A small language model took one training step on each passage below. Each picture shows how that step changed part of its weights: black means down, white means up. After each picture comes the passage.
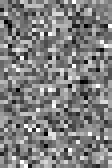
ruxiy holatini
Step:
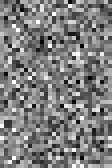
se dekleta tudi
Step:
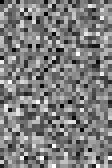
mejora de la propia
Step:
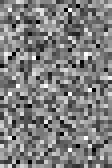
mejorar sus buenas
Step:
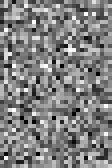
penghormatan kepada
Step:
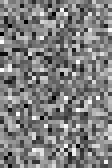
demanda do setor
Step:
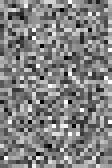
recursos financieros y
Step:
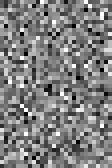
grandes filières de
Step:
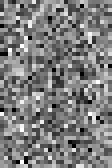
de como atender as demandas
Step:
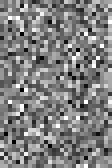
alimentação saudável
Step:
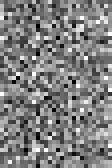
procuradurías y
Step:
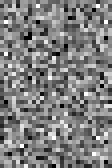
and populists,
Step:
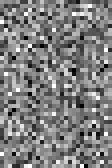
the rise of their legal
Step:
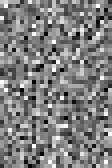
and Political Instability
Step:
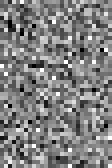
qadimiy shaharlarda
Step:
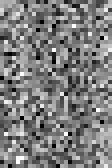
o colaborador, incluindo o
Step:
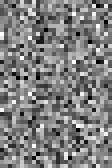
um cubo com um metro
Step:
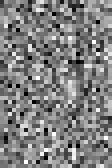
tanlab, bilim berish
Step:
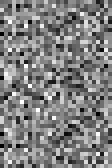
«In writing or
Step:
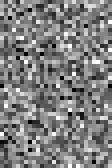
названия группы
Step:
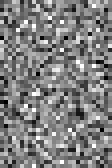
тегиб туриши
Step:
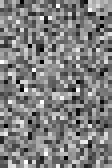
particular los movimientos
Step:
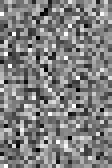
(INSP, Institut
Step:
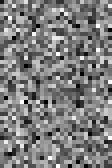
amaldorlar, musulmon
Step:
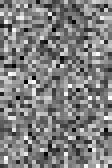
exigindo a adaptação
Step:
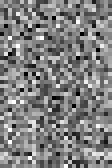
momentos, uma função
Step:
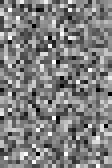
nuclear activado por
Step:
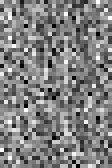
divididas em ações
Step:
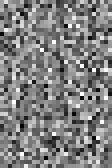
pisanje slova
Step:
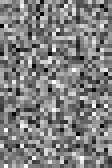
share of SIP and
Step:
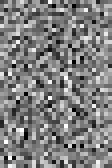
2021, auge do período
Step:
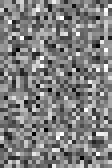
reconocer la idea de
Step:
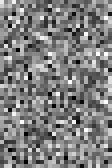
el uso de un elemento de
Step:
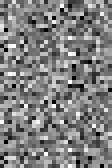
дотримано основних
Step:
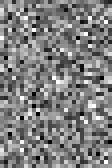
мы имеем дело со
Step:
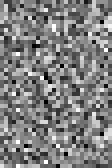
yosh) bo'lgan.
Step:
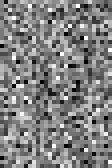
vositasi ekanligi
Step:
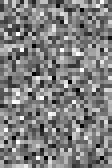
Vatanparvar № 6 2012 yil
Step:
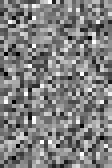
beim Kleekrebs
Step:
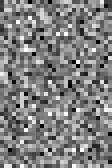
y dependencia (M =
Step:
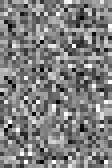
joriy etish ustida olib
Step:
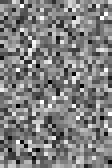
Matthias V.
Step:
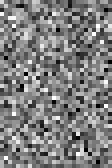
oshirilgan oliy ta'lim
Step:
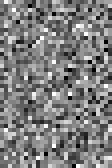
bij de wenselijke
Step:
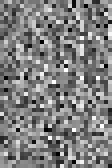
S., STATI, V.
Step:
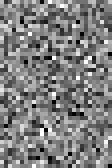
"Об образовании в
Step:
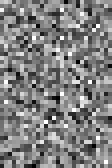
mutual influence and the
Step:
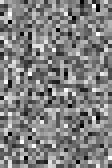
greater complexity,
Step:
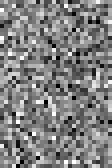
Muzaffar ularni
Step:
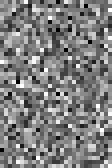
Xomidov, Q.
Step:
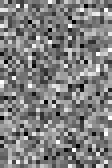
сповіщення про
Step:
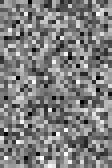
Tal y como apunta
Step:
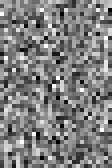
Mulher (conhecida
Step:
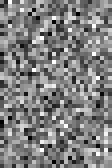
ander doel. Behalve
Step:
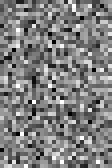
de la Unión Europea
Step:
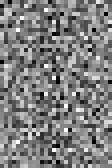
a dezembro de 2018,
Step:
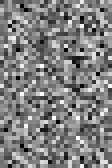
se da, dentro de las
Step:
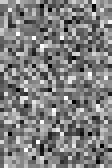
limba română
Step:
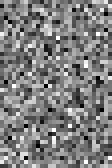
aniqlaymiz: a)
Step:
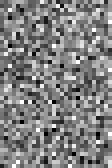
mavjud. Pavilonlarni
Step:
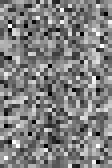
pelo espírito” por
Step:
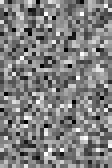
Европа ва
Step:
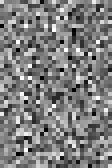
utilizată integral de către
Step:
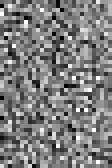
belajar siswa.
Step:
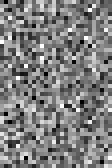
zarar yetkazilishida
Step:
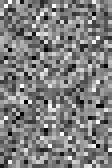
ham savtlardagi kabi
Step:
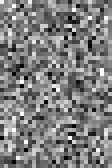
та самовизначення,
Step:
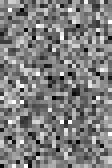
autonomia é uma
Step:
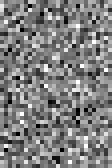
que ofrece la caja
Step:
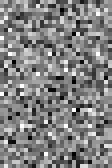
to the emergency
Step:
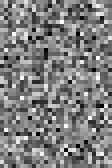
World social report 2020
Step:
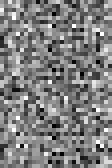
o diário de campo como uma
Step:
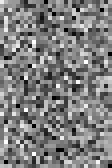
pruebas se orientaron
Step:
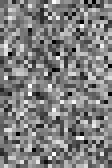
e da FE, é
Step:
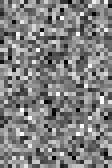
повишени стойности на
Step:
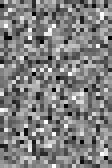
PE et le PEI
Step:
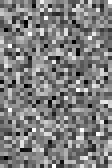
Gullashi Santeda
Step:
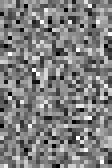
klinika razpisov,
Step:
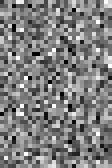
yang menjalar berwarna
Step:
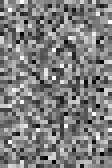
aos que vão fundamentar a
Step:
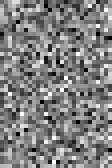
tres años, dado
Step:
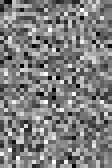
Kabupaten Barito
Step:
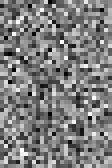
tenets of Islam, as
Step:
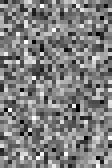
nutq zidlanishiga
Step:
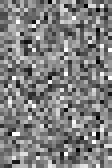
aquellos argumentos
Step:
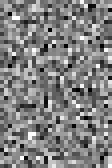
Shuni eʼtiborga
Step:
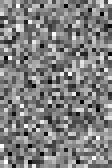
résulte de celles de
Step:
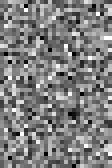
de toepassing van de
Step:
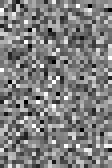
Palma moyi bilan
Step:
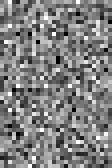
pengeditan gambar dan
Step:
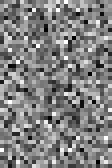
la tendencia de otros
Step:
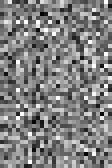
التي تحول دون
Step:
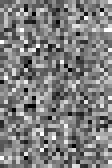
Questi risultati indicano che
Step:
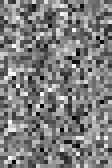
faz nas pequenas
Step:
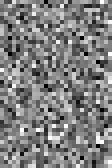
biznes va xususiy
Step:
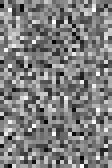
o que se pode notar na
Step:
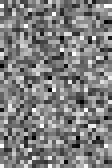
con Frisch me siento
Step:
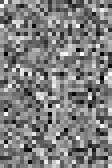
chaqaloqlar soni va
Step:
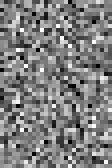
uchun nisbatan yengil
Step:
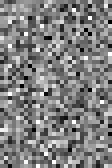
ожили та почали
